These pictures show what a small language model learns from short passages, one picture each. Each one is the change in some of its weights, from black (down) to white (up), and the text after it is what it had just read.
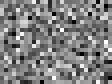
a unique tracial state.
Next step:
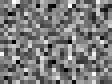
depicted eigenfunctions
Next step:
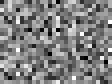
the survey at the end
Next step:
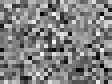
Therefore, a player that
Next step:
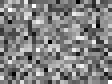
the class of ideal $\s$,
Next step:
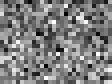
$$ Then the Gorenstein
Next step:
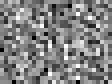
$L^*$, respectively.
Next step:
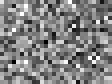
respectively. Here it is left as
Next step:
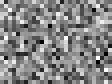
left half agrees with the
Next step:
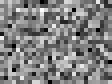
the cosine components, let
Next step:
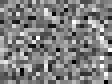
main difficulty is to control
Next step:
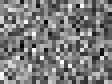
curvatures in the following
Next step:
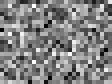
$2r$ with the
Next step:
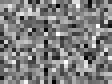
$\M^2$ are related
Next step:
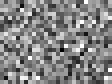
the resulting formal distribution of operators
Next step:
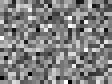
\varphi. $$ Finally, since
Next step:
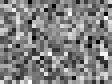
them in a single proposition.
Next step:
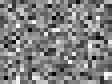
$T_m$ to have
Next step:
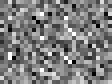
became interested in
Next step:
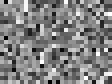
2$. Therefore the restriction of
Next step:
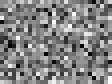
$n$ unknowns
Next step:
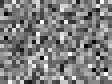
For example, as shown in
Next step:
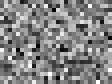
that $\chi$ has compact support
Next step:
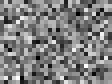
such that, for $x
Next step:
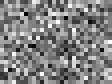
It is immediate that the same is
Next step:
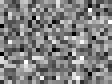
dependent subsystems in which
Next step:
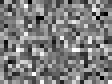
to segment. Really:
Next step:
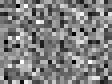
equivalence relation with one equivalence class.
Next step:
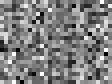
This free category will always exist if
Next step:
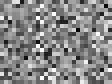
feedback control such that
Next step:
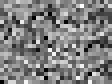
models for each representation, and
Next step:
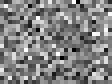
development of feedback
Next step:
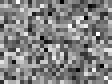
from ILS problem, and in
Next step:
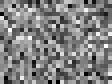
on $\Theta$. The set of
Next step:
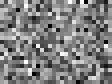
be sought in each region
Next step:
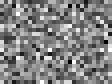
Let $n^t$ be
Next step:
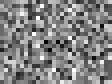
$S(\l)$ from the
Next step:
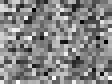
the Smith conjecture in
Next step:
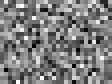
surprising, as part
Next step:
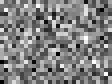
are either small, or large and
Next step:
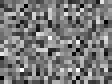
\cup\left[ \frac
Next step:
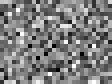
infinity with $Z$
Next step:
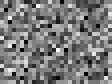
\end{equation} We can
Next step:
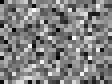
closed field of arbitrary characteristic were
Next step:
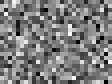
We need the following lemma, which
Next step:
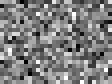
entre $0$ et
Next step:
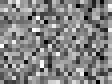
and again an SMC when
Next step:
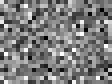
points in each interval, as in
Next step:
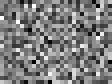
\gamma $: $u
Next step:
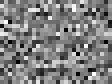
investigation of smoothness for
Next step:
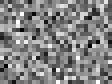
similar to $\Lambda$? When
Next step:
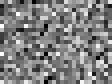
a natural number $k$ such
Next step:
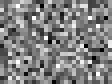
ergodic. If
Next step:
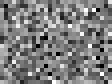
is called a periodic sequence, and
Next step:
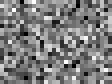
is asymptotically proportional to
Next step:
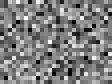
NESTOR stands
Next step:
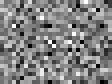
\State Compute \(
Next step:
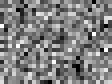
\rangle$ span a
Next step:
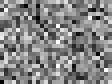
of the most promising
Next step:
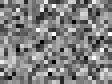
the first case; this means that
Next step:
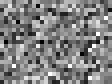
problem as classification of functions
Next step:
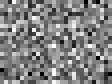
cylinder. The space
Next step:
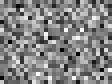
$\mathfrak P$. %Note that
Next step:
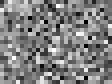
data, as is the case in
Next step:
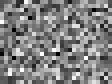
of discrete \wbref solutions
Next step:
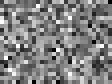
the (inhomogeneous)
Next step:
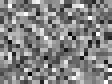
unique. To see this suppose that
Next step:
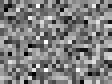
the thermal block problem is
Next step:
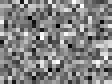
and Section 3.1 below)
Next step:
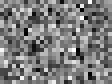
Gaussian)} Let $x$ be
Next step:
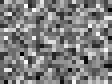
group of normally outer
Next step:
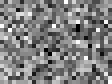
a small $\V$, for any
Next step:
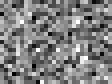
some positive integers. Set
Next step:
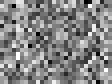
from the first formula by applying
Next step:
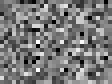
Then, $X\cong
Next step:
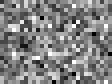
Management Science.
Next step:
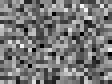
V_c. \] With
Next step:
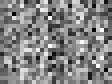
by fundamental classes of irreducible components of
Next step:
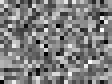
Schr\"odinger equation and
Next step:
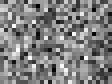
\\ Max charging rate
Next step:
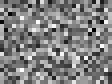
$\hat\varphi$ defined by
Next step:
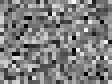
without positivity constraint) and
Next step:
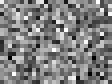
every $q(x)
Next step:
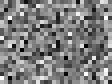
\end{equation*} The first
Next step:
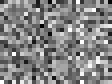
with a compactly supported generating
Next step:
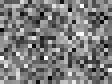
x)$ . Let us call
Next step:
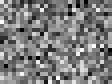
all analytic functions $f$
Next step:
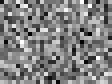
a class of equivalence with respect to
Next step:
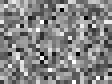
numbers as before we obtain the
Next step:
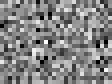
node of the Dynkin diagram
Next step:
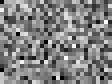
the isotopy with $D$.
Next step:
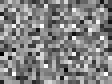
of $T(V)$ where
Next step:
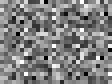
- \rate \right)
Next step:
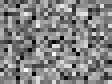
the previous cases, the element extension
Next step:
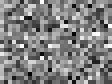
\right)<\varepsilon$$ for
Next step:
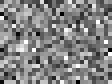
of $\tilde K$, denoted as
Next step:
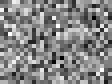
and the elegant proof
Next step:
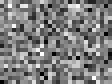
=\BB$ if and only
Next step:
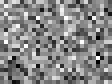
Next we consider the lower
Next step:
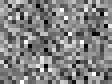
de la Harpe for
